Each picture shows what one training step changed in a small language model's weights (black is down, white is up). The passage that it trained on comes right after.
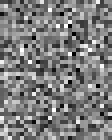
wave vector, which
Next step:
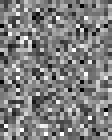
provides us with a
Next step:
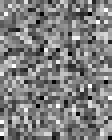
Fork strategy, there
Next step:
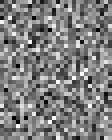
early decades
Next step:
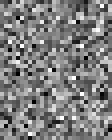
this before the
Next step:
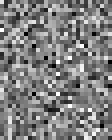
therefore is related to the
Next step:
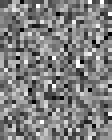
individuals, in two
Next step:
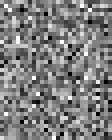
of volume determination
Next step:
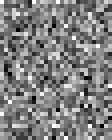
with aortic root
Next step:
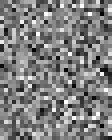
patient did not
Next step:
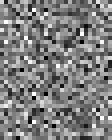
follow a straight
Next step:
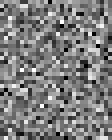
parameters in the existing and
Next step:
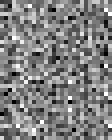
cost effective preventive
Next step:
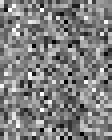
over the previous model. Figure
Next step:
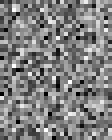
to build and
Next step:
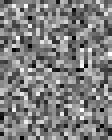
star that caused
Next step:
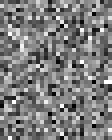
developed and operated with
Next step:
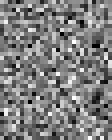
as a typical signal
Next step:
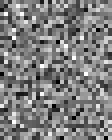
for their learning process. 3
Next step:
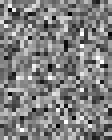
refers to the optimal
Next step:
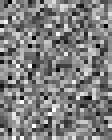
function for an infinite
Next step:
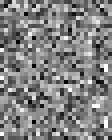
the SAMs
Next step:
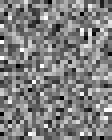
behavior. Wang et
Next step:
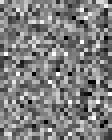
small shift in the
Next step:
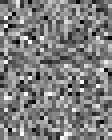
have extracted some
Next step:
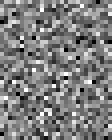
& Yousuf,
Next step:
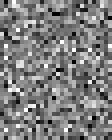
reduce the relative
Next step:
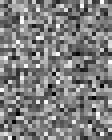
completeness and with a
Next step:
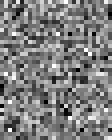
is crucial in
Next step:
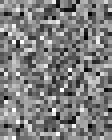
initiating system to
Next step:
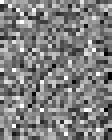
Modulation of the
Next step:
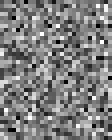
We nonetheless
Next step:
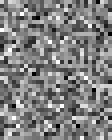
is subjected to a
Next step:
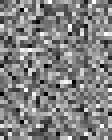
did not statistically
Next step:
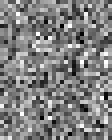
about 8h until a
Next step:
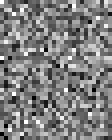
the participatory design
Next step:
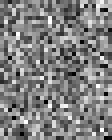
given to modelling
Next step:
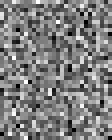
Physics, University
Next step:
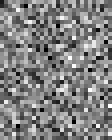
Based on the conditions and
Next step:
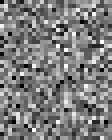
x] {\large
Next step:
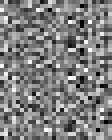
as well as using it as
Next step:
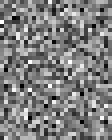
a strictly
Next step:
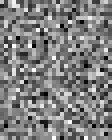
model in the figure
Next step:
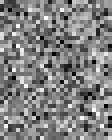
to frauds but
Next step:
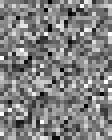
Suner S. The
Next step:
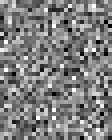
one of the nine
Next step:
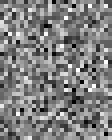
among farmers about
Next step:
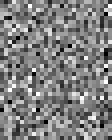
The contribution from the
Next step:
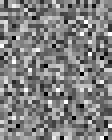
is an iterative
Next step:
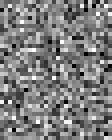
who received
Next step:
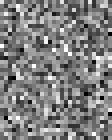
a new instrument to
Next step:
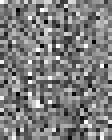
within the given context.
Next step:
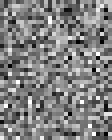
to the features of the
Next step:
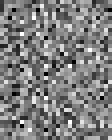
and azimuthally
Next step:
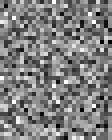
-axis of a single
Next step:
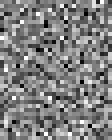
attain $-1$
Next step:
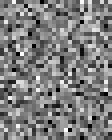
structure or relativistic
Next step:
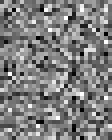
\node (a)
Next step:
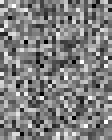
results are validated using
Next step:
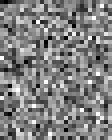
council to
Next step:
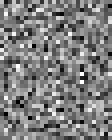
by replacing the
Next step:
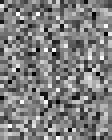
system is notified
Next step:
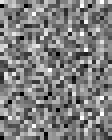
reported in Ref.
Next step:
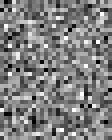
since bright spots
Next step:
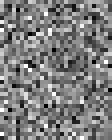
have been characteristically
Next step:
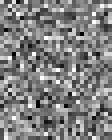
WD masses are
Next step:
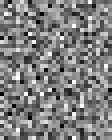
AIT development is not
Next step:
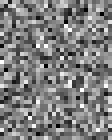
on Gender and
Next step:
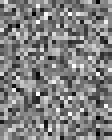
the Hamiltonian
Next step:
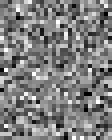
large areas in a single
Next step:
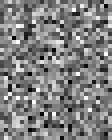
for two--pion
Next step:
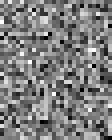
of actions} The current
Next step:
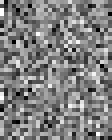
the flame involves
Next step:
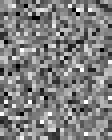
lines (Fig.
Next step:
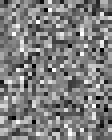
calculation of the effective
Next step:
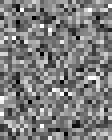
and red-fish
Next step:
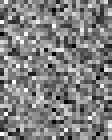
commonly used for
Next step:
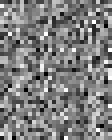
project on the hill of
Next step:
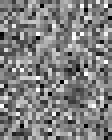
at promoting
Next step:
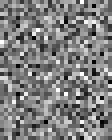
and is involved in the
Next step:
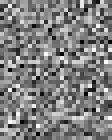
available and treatment
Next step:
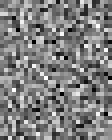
conservation, in a
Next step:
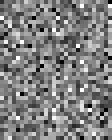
for the correlated radiative
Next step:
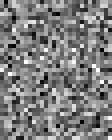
reverse the global
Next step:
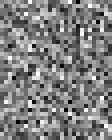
meaningful. Figure
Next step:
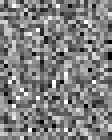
is a relation between three
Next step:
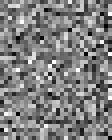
head}_i =
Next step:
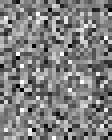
Figure 1b) Figure
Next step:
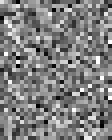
Followed with the
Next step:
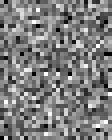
analytical profile in terms
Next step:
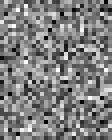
and confirmed that
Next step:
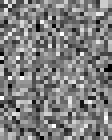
calculations or experimental
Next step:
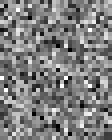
of total sample 3 %
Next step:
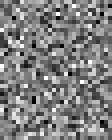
the cofactor matrix
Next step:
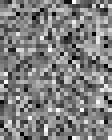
to track the
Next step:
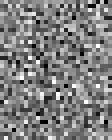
– 45 years
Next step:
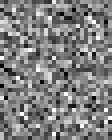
was 130th out of
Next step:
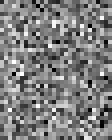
choose between the
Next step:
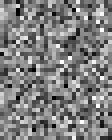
show below, the
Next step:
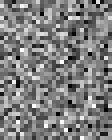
limitation of blind
